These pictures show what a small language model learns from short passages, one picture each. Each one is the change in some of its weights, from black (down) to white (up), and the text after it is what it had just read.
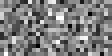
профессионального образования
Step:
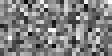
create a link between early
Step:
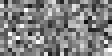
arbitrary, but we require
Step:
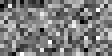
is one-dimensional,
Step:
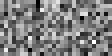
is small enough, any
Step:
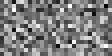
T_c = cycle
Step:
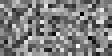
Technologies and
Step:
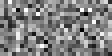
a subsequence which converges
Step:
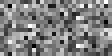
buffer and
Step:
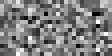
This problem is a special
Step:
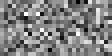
for the purchase
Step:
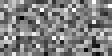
bold. Method
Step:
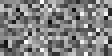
the limited communication and
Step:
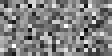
those threats.
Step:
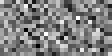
a price range of
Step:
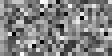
then the conduct is
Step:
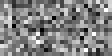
operation theatre,
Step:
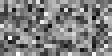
себе как к
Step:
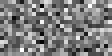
moral support. The
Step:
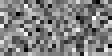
0$ allows for the
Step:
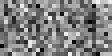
maqbul tarzda
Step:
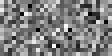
some serious complications
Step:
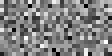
by establishing a low
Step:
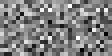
the neural network would
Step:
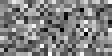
have the following estimate:
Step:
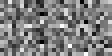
basis functions. It is
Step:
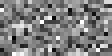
&\mbox{ if
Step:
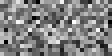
tend to act on the
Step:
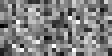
\in \C
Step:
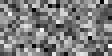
mean duration of
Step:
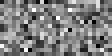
avanzar y
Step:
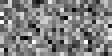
independent Wiener fields
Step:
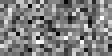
of your job, but
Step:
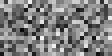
can be computed as
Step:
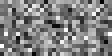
and addressed.
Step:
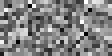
with resultant loss of
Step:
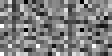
comments. It
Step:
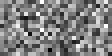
for the straightness and
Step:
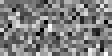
the velocity components
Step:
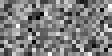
blocks} at
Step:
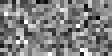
narratives of
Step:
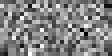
to offer a
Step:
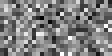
in duplicates
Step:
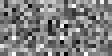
both normally developed and
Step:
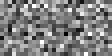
used a mental health
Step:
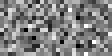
of regular functions on
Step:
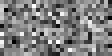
The proposed alteration
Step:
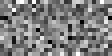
r_i$ is
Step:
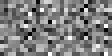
is agriculturally
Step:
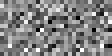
datum of an actual
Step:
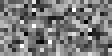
q]$. This holds since
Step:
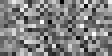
have the interpolation
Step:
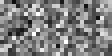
emotional, mental
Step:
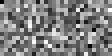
que visa cada
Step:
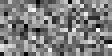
fim aos
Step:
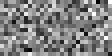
the interaction to understand the
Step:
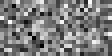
his/her major.
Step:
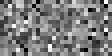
\neq Q$ and
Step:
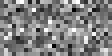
F_V$ such
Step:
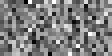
різних груп
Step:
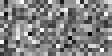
associated with $Y$,
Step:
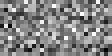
1) of these
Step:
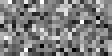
loturi de
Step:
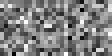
в [Luthra
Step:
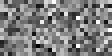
standard ideas and practical
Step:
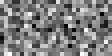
no noticeable impact
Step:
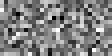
if there exists a positive
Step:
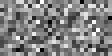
forgery of
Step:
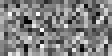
diverse stakeholders, the platform
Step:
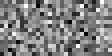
as long as cross
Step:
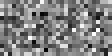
political boundary of
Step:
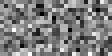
S$. Hence $h
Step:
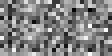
Hermitian matrix and
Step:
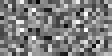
\c$ to be
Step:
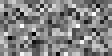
the equilibrium
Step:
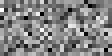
for the case $\dim
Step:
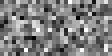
+ \cdots $$ is
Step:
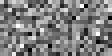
from $\left(
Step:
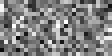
end we invoke
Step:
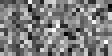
providing safe male
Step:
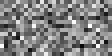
and diminish the
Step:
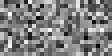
about other nations,
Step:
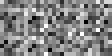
mechanical and digital
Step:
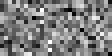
a sub-Riemannian
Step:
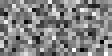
Any finite irreducible module
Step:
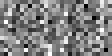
women in academia
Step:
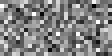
In other words, for
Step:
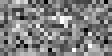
the $n$th
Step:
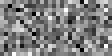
that reason $E$
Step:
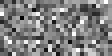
\; \ell \geq
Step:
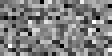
48 hours.
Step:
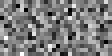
\quad \quad n
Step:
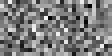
instrumento crítico
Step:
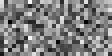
has been resolved in
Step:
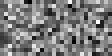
B. Case Study
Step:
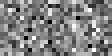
definition of $\f
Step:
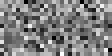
a standard algorithm to
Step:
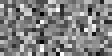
cross section data. This
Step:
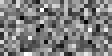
is a weight function.
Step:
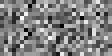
to enhance the
